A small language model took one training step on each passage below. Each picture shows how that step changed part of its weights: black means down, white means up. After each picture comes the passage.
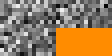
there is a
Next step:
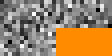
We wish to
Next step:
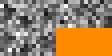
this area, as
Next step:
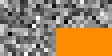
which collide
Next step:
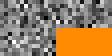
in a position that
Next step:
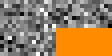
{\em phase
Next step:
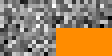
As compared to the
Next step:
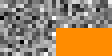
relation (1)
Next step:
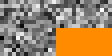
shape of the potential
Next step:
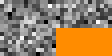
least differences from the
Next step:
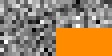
particle density is almost
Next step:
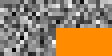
simulation in order to
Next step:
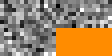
detection. We design
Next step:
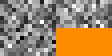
can be regarded
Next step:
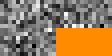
optimizing the filter
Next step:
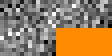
B}$ is
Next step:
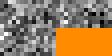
the next Section we
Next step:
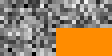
disconnected nodes.
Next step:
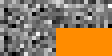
Rev. B
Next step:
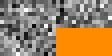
randomly. Since the
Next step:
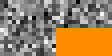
at the start of
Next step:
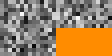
in the system over
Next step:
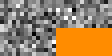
while the value of
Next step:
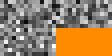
for the mass function
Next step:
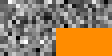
the coefficient of
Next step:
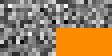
novel variation of
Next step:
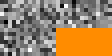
request called
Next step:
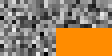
at a fixed
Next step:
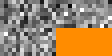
in the program.
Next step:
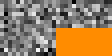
good against all distributions
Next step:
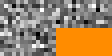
Moreover, a mesh
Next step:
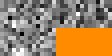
inspecting the
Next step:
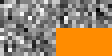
on Decision and
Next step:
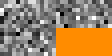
homogeneous field equations are
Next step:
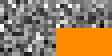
In this article,
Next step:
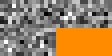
modeling to investigate the
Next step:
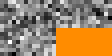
the independent parameters.
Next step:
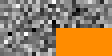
introduces logarithmic correction
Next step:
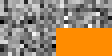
strings. In section
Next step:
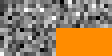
spectra. To each
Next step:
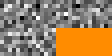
smart card
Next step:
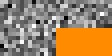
system index &
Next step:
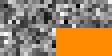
the categories of
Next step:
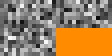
funding from the
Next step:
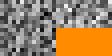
masking for
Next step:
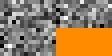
using a combination of
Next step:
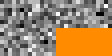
stellar evolution models.
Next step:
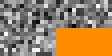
a redshift of
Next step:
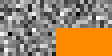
without introducing additional memory
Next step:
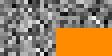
molecular systems which could
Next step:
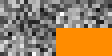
electron Fermi temperature and
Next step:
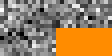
They are circle
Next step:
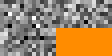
expectations. The
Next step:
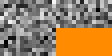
optimization of the function
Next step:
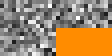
without presenting it
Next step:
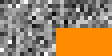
significantly affect the resulting
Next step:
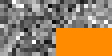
events with corrections applied
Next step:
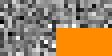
Am. B\
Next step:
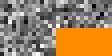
that result from the
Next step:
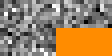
Exploration decay
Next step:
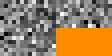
a state where all
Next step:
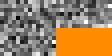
magnetic moments of
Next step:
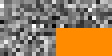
jet. Further,
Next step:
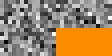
on large scales,
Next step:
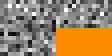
global symmetry then reads
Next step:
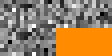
each time step.
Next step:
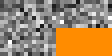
codified and
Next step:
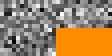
framework of the
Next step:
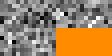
we no longer need
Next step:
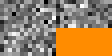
make sure that
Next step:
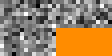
one also needs to
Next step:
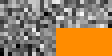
diffusion of magnetic Eu
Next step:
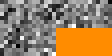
of mappings
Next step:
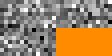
potentials is noted.
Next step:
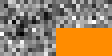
the active soliton's
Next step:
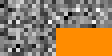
provided by the
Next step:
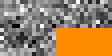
is more conventional:
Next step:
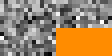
modes are close to
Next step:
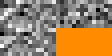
performance comes from
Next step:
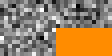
# Development
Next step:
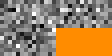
supported by National
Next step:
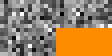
among the top
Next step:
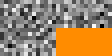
$\alpha $ depend
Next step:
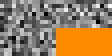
mean lifetime of
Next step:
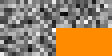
simple but realistic model
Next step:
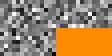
recently shown to be
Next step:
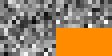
the initial edge,
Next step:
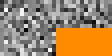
neutrino fluence produced
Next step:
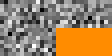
indicate the chiral
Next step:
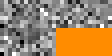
how I determined the
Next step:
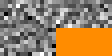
but still visible and
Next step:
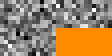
two-body and
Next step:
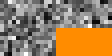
the level of observable
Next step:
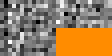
Is the AGN
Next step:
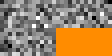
rather skilful
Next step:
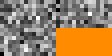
to develop subtraction
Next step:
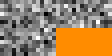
hand, that the
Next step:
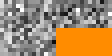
1$ this means
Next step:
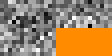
the magnetic consequences
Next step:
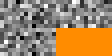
\\ \midrule
